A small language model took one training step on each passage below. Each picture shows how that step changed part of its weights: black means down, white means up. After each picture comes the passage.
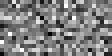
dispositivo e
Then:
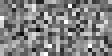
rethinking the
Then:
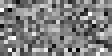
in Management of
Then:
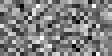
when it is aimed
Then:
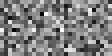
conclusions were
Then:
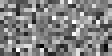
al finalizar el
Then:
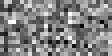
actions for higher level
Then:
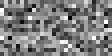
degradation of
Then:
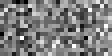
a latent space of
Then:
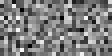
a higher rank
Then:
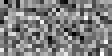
reflects the
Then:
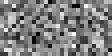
system that by losing
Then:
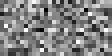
in Fig. 2.
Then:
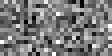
The local limit of a
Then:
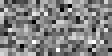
the findings of this study
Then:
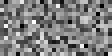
energy data with about 10
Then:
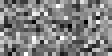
the future. This
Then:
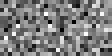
and the depth is
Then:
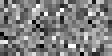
this case was to
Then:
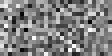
the horizontal
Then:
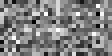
the advantage of being
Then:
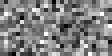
the wall.
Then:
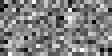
entropy drives
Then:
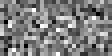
He had argued
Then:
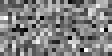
of continuity one
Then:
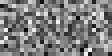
study to assess a
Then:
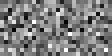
divide the
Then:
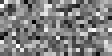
motion by assuming
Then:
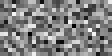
to characterize energy and
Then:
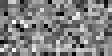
within-pair correlation
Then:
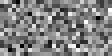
be generalized to the
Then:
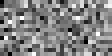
and the numbers
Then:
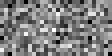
the result of finite
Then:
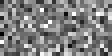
file handling,
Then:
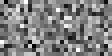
we formulated the
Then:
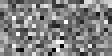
typically on the same
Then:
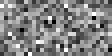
cesarean section
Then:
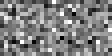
kabi ishlarni
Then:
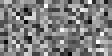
applications. As an
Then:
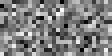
to evaluate the best
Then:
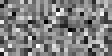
over the sequence
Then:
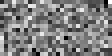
Probability of an
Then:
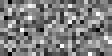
almost as
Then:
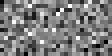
any number $K$
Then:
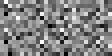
importante analisar
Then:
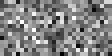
для определения
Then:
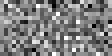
from the Prison
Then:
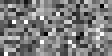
sky background) make
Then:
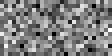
Applied Physics at
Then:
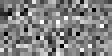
accidents on
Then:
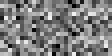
for pitch when
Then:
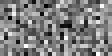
Plan. During
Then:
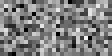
of writing;
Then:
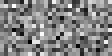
and numerous studies have
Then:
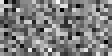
effective detuning,
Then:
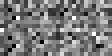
count distributions scales
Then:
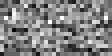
of the inherent
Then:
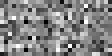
estructuras de
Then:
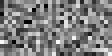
educators. The use
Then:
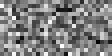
pipe to a
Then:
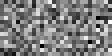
with LMV.
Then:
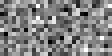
acquire information on
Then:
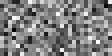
estimasi dengan
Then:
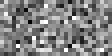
constants. In
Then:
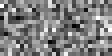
presence of tangled
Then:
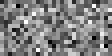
under five years
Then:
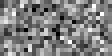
latter signal was further
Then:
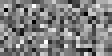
and cycling
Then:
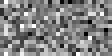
the Prodigal
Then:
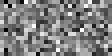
in London and
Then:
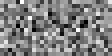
center. 1.
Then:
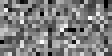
escalables a
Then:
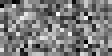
it can better handle
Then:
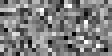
level would inject
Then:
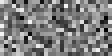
no screening for
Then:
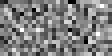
and sex showed
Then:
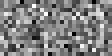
role in advancing education
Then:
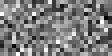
Throughout the
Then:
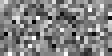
Military Field
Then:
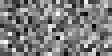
forms of the
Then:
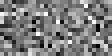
to meet the needs
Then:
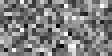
votes are
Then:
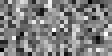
– поворот
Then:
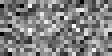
depend on the observed transition
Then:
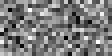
great interest.
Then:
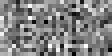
Der erste
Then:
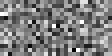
The Mean values from
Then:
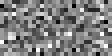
to keep in
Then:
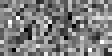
dalam jangka
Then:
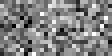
points i.e.
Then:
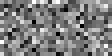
this model coupled
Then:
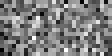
réu no momento
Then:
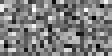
noticeable (the
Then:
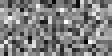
and Chandra
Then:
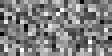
constraint vector corresponds
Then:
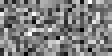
the integral in Eq.
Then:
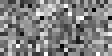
scenarios at city
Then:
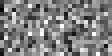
= \alpha \cdot
